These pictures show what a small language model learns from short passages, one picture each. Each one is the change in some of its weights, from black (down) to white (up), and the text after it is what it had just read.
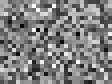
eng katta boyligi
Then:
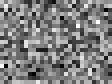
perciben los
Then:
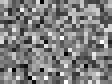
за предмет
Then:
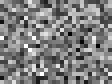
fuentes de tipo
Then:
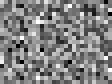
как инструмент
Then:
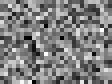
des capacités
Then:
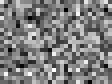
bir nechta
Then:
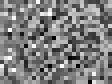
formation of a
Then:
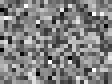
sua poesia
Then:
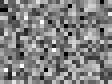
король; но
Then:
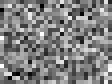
de coletar
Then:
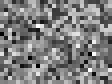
qonunlari bilan
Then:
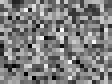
Одним из
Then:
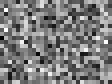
no demorar
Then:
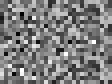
در ایران
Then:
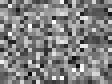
con la CRE
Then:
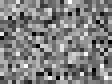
din prevederile
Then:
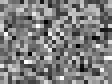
και η οποία
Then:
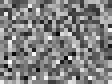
It is an
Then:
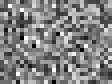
balki strategik
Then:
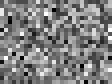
samaradorligini yanada
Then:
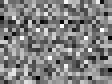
einen Bypass
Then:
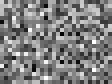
o substrato
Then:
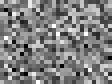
the analysis we
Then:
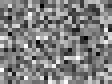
de caráter
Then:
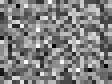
programas de
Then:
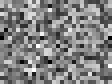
parent. As
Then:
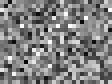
neologizm deb
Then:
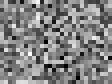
отказе от
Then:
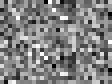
які мали
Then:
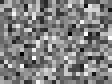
Nazar qizi
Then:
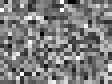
de forças entre
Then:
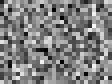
su tiempo libre
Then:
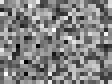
experiências e
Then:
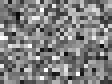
у формі
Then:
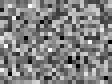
dans les années
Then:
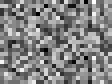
un sistema de
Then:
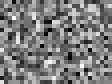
Respublikasining davlat
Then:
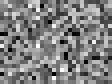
etmektedir; bu
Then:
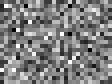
Mas pode ser
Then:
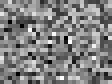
zamonaviy davolash
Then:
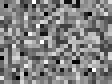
o beige muy
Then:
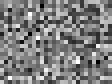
de conservação,
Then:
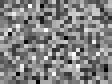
DURING THE
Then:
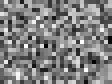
cambio cultural en las
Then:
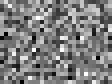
садах и
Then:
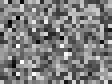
из одной
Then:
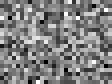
indem die
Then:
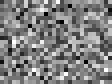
their ability
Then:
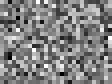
одна из
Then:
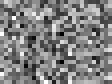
oldini olish
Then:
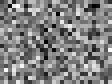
Count of Las
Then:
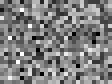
несмотря на
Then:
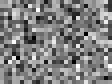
Post Grant
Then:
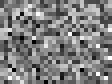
weeds was
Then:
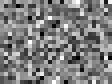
de verbas e
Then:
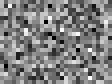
se encuentran
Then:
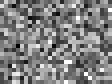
педагога – это
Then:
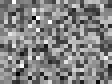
freuen. Der
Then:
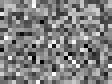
organisationnel qui
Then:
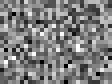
cuáles van
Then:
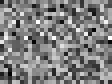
dep qarap,
